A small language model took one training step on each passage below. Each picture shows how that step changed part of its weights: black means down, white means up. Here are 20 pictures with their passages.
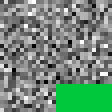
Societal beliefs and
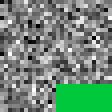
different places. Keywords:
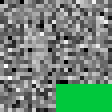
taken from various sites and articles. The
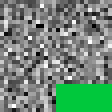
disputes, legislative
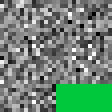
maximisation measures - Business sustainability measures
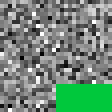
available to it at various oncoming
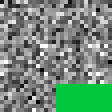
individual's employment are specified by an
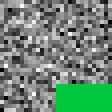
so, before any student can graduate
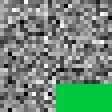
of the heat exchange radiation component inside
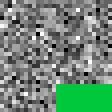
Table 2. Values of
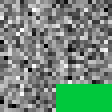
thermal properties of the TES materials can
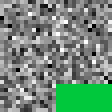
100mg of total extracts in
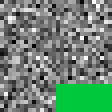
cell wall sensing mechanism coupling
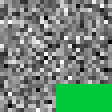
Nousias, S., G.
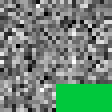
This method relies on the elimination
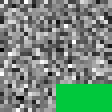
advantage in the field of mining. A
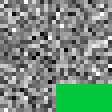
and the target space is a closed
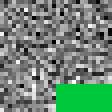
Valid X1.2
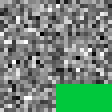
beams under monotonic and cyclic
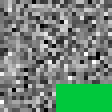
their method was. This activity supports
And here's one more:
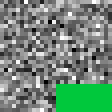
from the co-design process, providing
